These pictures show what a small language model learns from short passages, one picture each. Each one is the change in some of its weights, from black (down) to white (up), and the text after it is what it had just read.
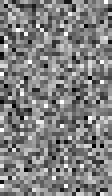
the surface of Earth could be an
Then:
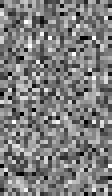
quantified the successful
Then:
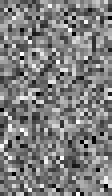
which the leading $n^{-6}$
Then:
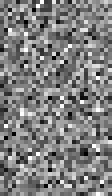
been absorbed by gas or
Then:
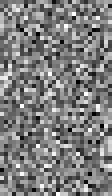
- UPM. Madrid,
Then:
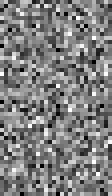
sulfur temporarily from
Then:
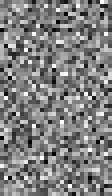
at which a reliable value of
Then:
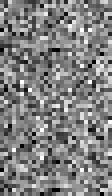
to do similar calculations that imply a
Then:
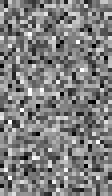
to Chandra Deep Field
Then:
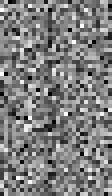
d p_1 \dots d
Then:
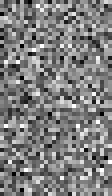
of complex fields also gauge covariance
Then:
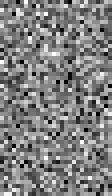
shell as well. Applying
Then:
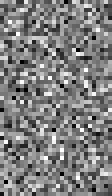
strength is given by $$
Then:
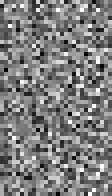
uncertainty in this
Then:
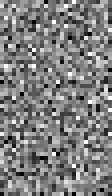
CNOT gate on the second
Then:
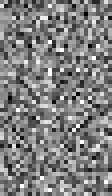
$M$ in isolation and
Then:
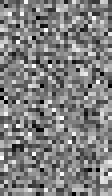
chemistries. These models
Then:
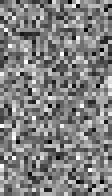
explained above. In the work
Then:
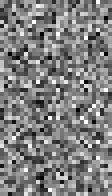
transverse momentum fluctuations:
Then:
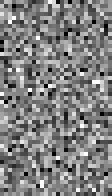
or purely bosonic
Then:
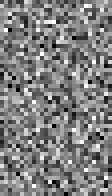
corresponds to a variation in
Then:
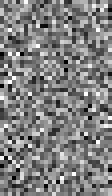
objects as a function of change
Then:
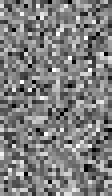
blinding spot lead to a
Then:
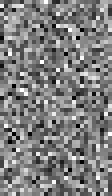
\\ \textbf{per interval}}
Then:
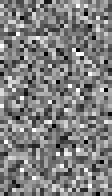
signal strengths for the
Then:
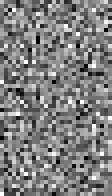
its energy. Therefore, in
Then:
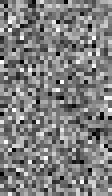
and R.~Singh,
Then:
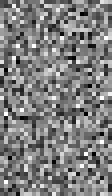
in the interaction sequence. All
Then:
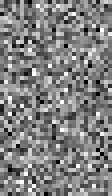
of a two-sheeted
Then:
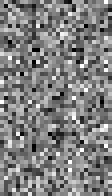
the MCMC sampler to find
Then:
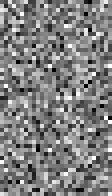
for MGIWs into the
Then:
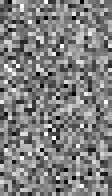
\node [below] at
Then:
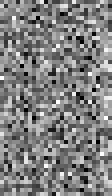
ANN and SVR models.
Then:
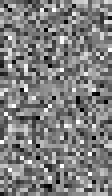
that the coefficients labeled
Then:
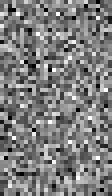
of the fiber (of
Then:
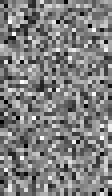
and the classical noise channel
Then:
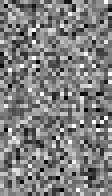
the values of $\Delta_i$ to
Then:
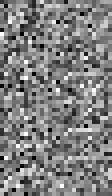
and two absorbing boundaries
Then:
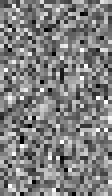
in a systematic and research based
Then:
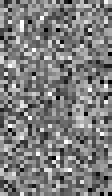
can be computed analytically \be
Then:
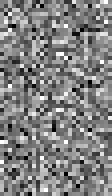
it is difficult to model F0
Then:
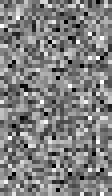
polarization are not promising:
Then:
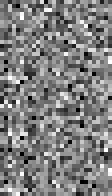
unstable and fluid when
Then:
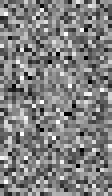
trained on handcrafted
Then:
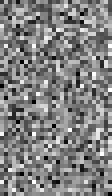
Dalitz decay. However,
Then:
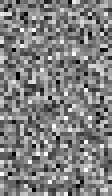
curves seem to be shifted
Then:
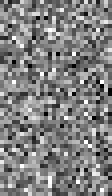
lift-off procedure,
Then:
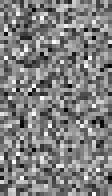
data set. We split the dataset
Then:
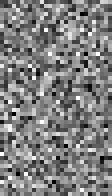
individual asteroids
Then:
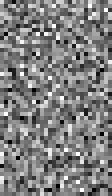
scenario, the node
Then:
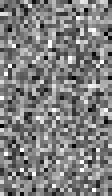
large number of galaxies in Coma
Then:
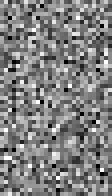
observations at 5-10 arcmin
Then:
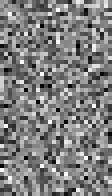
each received vector bit,
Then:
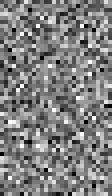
proof of concept a standard
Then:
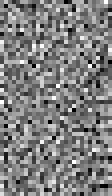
the sample, e.g,. by
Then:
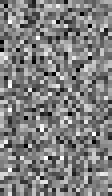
and $Z^0$ boson
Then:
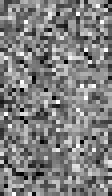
jointly minimize the
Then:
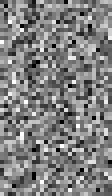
and AC$_2$ can act
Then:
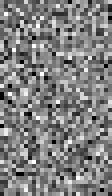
semantics of the data (see
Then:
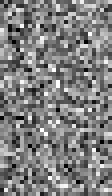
two different anharmonic test
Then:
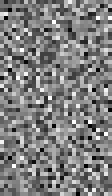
a ferrimagnet held
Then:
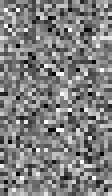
\cite{15} for this
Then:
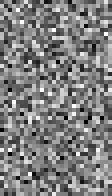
a multiple scattering significance that
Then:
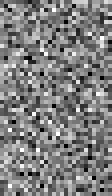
that are directed towards the
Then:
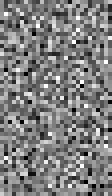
search algorithm, which identifies
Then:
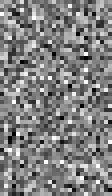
functional $$C(\xi) =
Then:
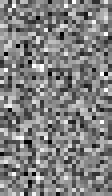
Both types of error are
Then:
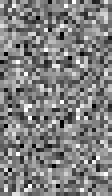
Both our reconstruction methods
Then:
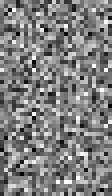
its performance depends on the values of
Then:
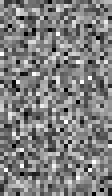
makes the algorithm difficult to
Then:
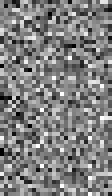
delays scaled by a
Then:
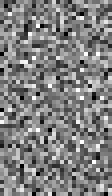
angular momentum state involved
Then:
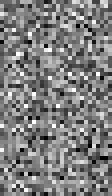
file, which defines the
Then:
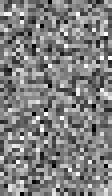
comments and suggestions for
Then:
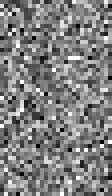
one minute to generate the
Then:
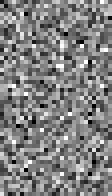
because an inconsistency
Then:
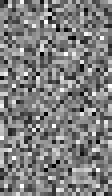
are in hot debate now.
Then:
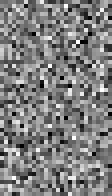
(MHD) are modified
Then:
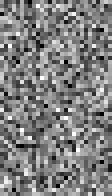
of the reputed difficulty
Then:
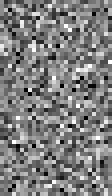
beyond $\sin\theta$ or
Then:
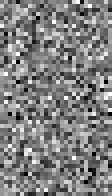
QKEs and $\alpha +
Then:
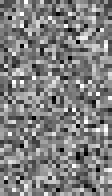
optical. Densely sampled
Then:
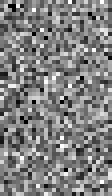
belonging to the cluster.
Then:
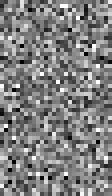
score indicates preferred method
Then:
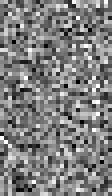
this fixed operating point, not the
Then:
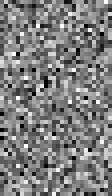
the gravitational wave signal determines the
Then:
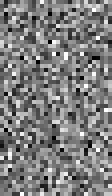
by a US collaboration
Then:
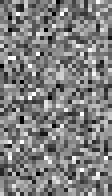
pulse intensities.
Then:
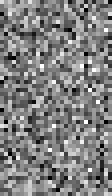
the constant-force mode can
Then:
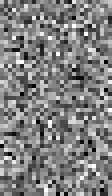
were obtained from the RHESSI
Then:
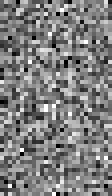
chosen to be close to the
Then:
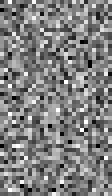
in accordance with recent
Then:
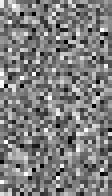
attribute the deviation at lower
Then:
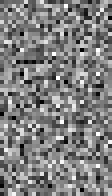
(adjusted) factor
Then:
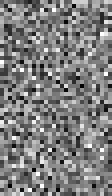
that scaling corrections are
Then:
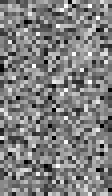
| alu4 | seq |
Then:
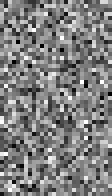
to the prominent role
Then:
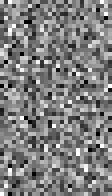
salt (NaCl)
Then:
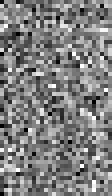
hard scattering component}). The theory
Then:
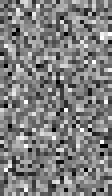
information is accessible at the current
